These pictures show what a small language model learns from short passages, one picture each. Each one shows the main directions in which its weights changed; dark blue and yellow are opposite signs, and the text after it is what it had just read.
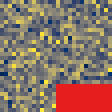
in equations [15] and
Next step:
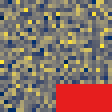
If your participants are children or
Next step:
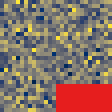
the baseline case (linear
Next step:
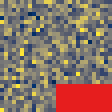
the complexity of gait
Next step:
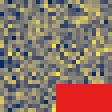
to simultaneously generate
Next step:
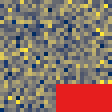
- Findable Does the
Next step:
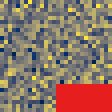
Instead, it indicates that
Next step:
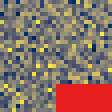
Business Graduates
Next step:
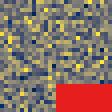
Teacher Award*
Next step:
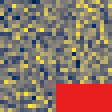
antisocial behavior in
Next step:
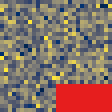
words, aging reduces participation
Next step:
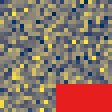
made the Pantelleria head
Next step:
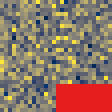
Ad hoc network include wired
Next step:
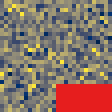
Provide information on the organizing
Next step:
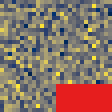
In the first survey these questions
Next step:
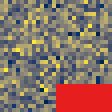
boiled with concentrated
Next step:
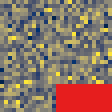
previously demonstrated the application of
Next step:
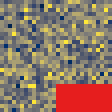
Entrepreneurship during
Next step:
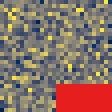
P_T^* . To obtain the
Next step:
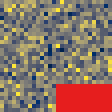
learners worldwide, helps you
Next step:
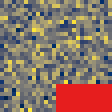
and their importance has increased in
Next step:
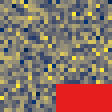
with proteins' biological
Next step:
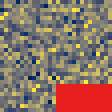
and perspective. *Sci.
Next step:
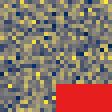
the cohort mean increased from
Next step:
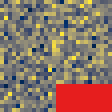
forms of platelets,
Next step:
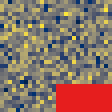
considerably higher than general
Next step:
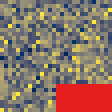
the user has to download the
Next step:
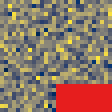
Y, Huffaker A.
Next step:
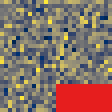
tools and methods of analysis.
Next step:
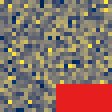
between arousal and valence,
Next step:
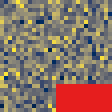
An attempt was made to determine
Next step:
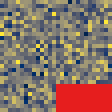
policies that promote innovation
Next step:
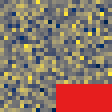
priorities, as well as their different
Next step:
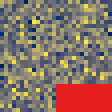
is an important mathematical tool that is
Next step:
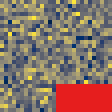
between 37-60 months of
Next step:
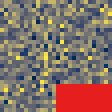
numerical investigation of the flow
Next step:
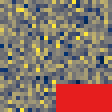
professional collaborative
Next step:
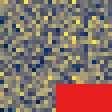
coarse chromatin,
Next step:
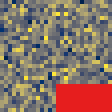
may consider E to behave in a
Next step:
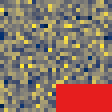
National Technical University of
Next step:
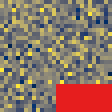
technological and content knowledge of a
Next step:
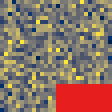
PVs of injection.
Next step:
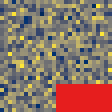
provided the necessary code for
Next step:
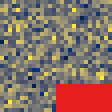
the 5% level and equals
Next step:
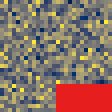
someone's intellectual
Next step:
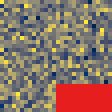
*H. articulata* was
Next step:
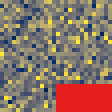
age, and health status,
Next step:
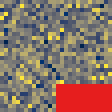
pedagogical teaching
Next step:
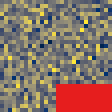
used descriptive survey
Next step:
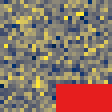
nation building and development.
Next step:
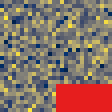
and wave plus current case.
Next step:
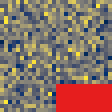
depicted weak correlations between
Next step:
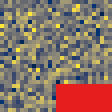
of the Site Type of Site
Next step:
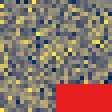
on the forms and extent of public
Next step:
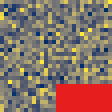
of Grams-negative and
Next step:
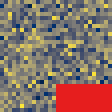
that contains musicological analysis of
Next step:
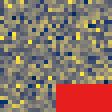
$L2/L$ will be
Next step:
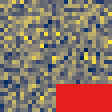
that the equality in (32) may
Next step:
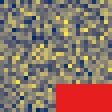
development of science, spirituality
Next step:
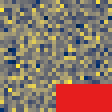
for effective dehazing
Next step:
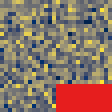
child with isolated cleft
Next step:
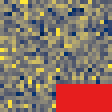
this problem. A structured questionnaire
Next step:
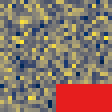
to the traditional gold standard
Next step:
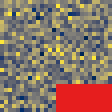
(2016). Thinking about
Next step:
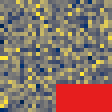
teacher may struggle to
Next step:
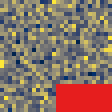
Nazariy va amaliy
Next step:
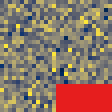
the power it once had, and various
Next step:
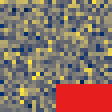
elimination of water, followed
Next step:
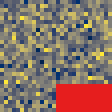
is an honest attempt through
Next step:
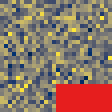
the highest activity of the
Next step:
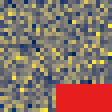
inflorescence is widely
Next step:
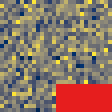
of our articles, which was
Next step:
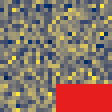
showed that they pursued education
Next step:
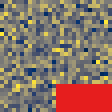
ACS 712, which is used
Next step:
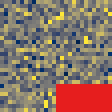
on health outcomes and clinical
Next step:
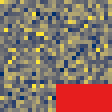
contemporary period of Indian
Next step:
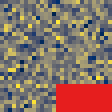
to be 223nm. The method
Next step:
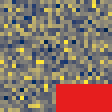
a modern wireless communication
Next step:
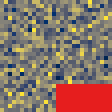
grade of nucleus
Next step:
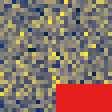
growth performance of *Clarias
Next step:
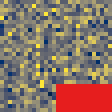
stands were provided in forest
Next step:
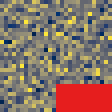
as stated in the 2015
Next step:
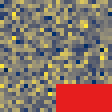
to the classical washout algorithm
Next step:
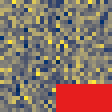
include economic inefficiency, which can
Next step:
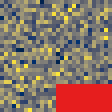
MARKER OF LOCAL
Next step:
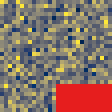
$ 1\rangle$
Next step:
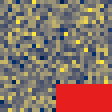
day of the month of
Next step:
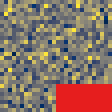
relationship of seismic isolators within
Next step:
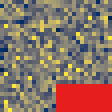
a system of signs, and we are
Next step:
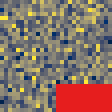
main principles of interactive
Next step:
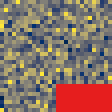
to improve the information we can obtain from those
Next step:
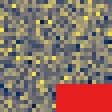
in Table 1 above). Figure 1.
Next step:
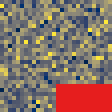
types and might produce consistent
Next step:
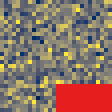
authors declare that the research was
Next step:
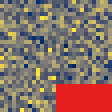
As well as individual avoidance
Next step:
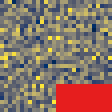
implementation options have been evaluated for
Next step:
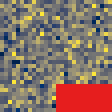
the area of clusters and their role
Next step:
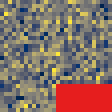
are five reasons for
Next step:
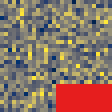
Ultrasonic Testing
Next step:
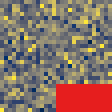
the app behavior, interacting with
